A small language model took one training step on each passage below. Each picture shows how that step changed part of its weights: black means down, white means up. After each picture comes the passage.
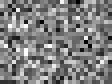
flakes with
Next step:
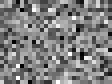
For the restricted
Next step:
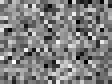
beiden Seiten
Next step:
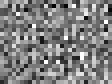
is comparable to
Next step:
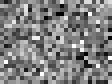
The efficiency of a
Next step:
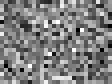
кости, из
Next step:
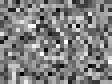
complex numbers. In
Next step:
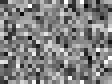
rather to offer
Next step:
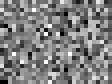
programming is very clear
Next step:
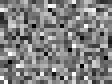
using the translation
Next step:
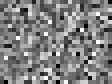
va organik
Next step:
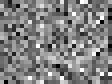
relationship between
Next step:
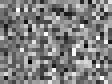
methods to more general
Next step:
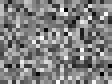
of recursion
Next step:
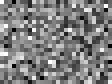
el mejoramiento
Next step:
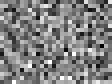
Estado, a
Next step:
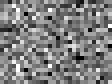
generalized eigenfunctions
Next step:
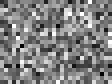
of transaction speed
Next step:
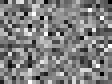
that was subsequently
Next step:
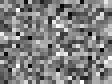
have to find the
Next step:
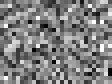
bu tür
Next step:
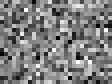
the best known application
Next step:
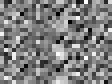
to reduce SM
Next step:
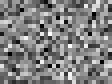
amené le
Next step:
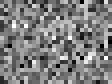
study, the system
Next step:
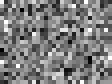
to control the amount
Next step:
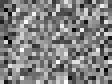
for covering
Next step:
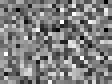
ao volante é
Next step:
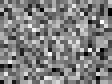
в умовах
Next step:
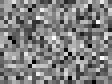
CFM -
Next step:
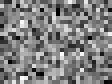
Higgs field winds
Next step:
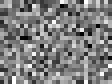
In the calculations,
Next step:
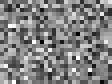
line) in the
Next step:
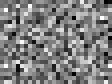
Technical University,
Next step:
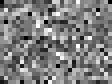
the Borel
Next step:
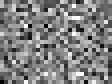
can be observed that
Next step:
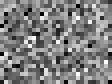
la especialización y
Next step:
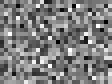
$ \wzero
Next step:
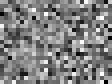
Our data includes the
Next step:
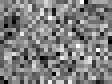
after the development of
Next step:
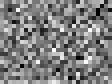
at only the base
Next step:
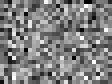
quark effective theory;
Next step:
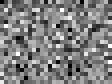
ve Borsa
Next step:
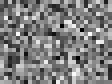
yangi ijtimoiy talablar
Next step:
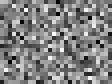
graves que
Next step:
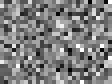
allow to reduce
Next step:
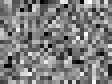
as the records
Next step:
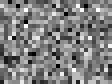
symmetry breaking due
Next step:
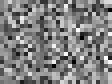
mão de
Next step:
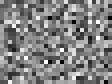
The starting material was
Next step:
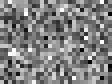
approach in education,
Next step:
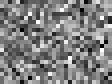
var det kun
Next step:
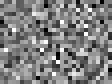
even leaving
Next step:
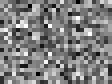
will be two different
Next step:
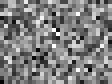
even the instrumental
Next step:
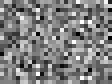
Research Department of
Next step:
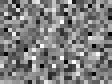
which can reproduce
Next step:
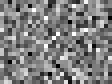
space increases almost
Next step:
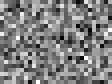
limited to a maximum
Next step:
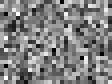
masalalar yoki
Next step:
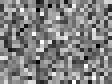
por se tratar
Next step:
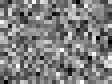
used to describe periodic
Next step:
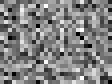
Journal of Economic
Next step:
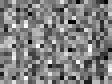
governed by
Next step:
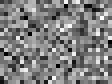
the barrier because
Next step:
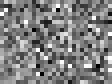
Vajon mit
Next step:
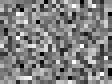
limitations it reduces
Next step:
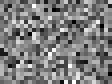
visible in the
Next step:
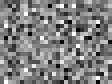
radiation emitted before
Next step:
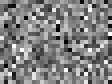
resonance. The broad
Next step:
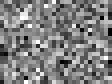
it can multiply
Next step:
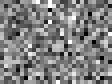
teniendo en
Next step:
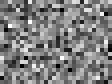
fluctuations in the gas
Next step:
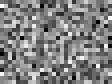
this context has
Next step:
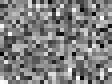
su fijación
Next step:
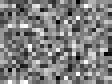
most strongly with
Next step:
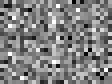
paramount while
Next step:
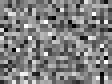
harmonic forcing
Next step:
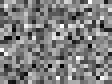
over 28 ns
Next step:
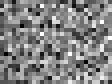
Périodes de
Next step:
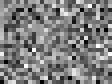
finite number of channels
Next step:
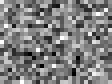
an equatorial
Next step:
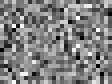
task available for
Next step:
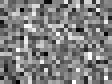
Insert this
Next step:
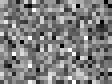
efectos, se
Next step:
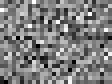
size of the
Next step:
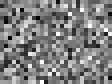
wino effects from
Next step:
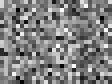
the geological record
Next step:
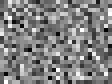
XX ст.
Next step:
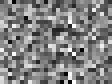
E, Stagi
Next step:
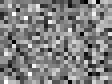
A} V
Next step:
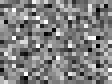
es einfache
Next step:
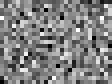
the lower threshold,
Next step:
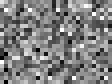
the calculations were done
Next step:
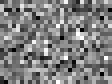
of the first
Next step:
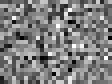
We write the
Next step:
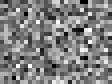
\be \sigma
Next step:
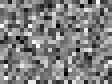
individu secara
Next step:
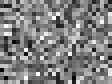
bilan qabul
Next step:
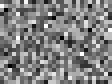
a strategy to reduce
